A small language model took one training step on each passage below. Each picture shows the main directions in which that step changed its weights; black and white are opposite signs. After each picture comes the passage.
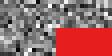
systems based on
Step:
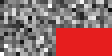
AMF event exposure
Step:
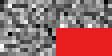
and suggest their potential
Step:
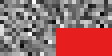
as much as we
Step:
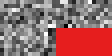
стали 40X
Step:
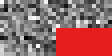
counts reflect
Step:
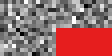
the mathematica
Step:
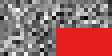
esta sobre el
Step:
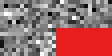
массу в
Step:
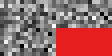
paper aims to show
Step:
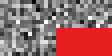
plants are crucial
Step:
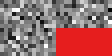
ularning bilim
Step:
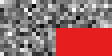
various farms.
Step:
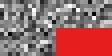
relevant (and
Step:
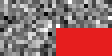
observational tests for
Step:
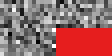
table shows that music
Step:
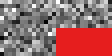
de verre
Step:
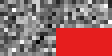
havasi bilan
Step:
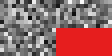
a result, the
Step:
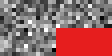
physician for
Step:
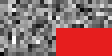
plays the
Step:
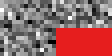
The diagnosis was a
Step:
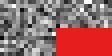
research design that was
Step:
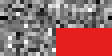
at at the exact
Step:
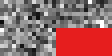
seconds, in
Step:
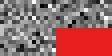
trying to give
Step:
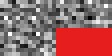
blood constituents,
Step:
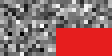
assume a triangular
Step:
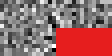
utilizing the standard
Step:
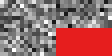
tracking the change
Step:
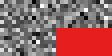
am trying to
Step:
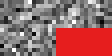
on timescales
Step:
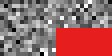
positive and negative
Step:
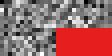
those scales.
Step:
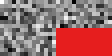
\item the
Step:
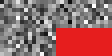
each node to increase
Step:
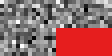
hotter star
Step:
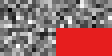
has a long history
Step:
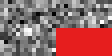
between the two
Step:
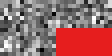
Desde este
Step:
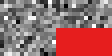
adulto mayor
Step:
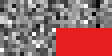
K$) and
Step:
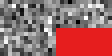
that all data is
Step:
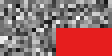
o en las
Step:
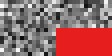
and derive out
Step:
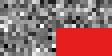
due to the properties
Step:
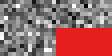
independently varied
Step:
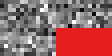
period $18
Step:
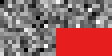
for the Next
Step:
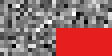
o grande
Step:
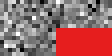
differs from each
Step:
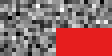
of Physics, Le
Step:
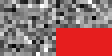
independence must
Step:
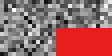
quantities and carry
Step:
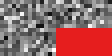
the damping
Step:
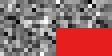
concentration of stresses
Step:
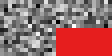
of these models,
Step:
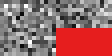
housing problems
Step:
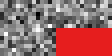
improve their quality and
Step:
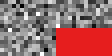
the respective
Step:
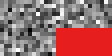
central amplitudes of
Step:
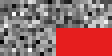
that is close to
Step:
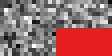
low energy ion
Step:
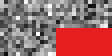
task at hand,
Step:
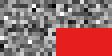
and $F
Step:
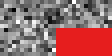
once the health
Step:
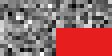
time being a
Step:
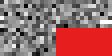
the same as that
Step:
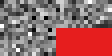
relativistic energies.
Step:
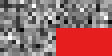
following sequential
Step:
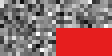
quality life on this
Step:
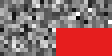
river flooding
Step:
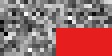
phase separation
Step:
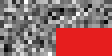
an unheated
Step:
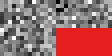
you come up with
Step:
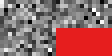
exigir al
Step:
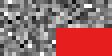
de Recerca
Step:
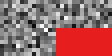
important role in the
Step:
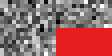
Methods of
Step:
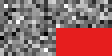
селена с
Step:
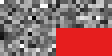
can only relax to
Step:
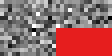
maximum tidal
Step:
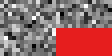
neighboring particles
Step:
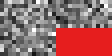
and other cultural
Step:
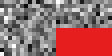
To date this
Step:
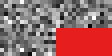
both models, with
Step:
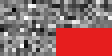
state $f$
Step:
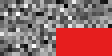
experimentally as
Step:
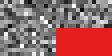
selected fuel
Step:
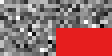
\kappa \langle
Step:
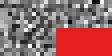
condition of saline
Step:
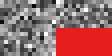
it also reduces child
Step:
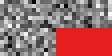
a resolução
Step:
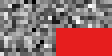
toward sports even
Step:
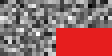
the deep learned
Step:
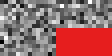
the Department of
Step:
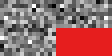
and $T$
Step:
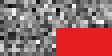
(the electronic modes
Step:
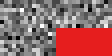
to perform measurements with
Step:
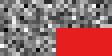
structural change under the
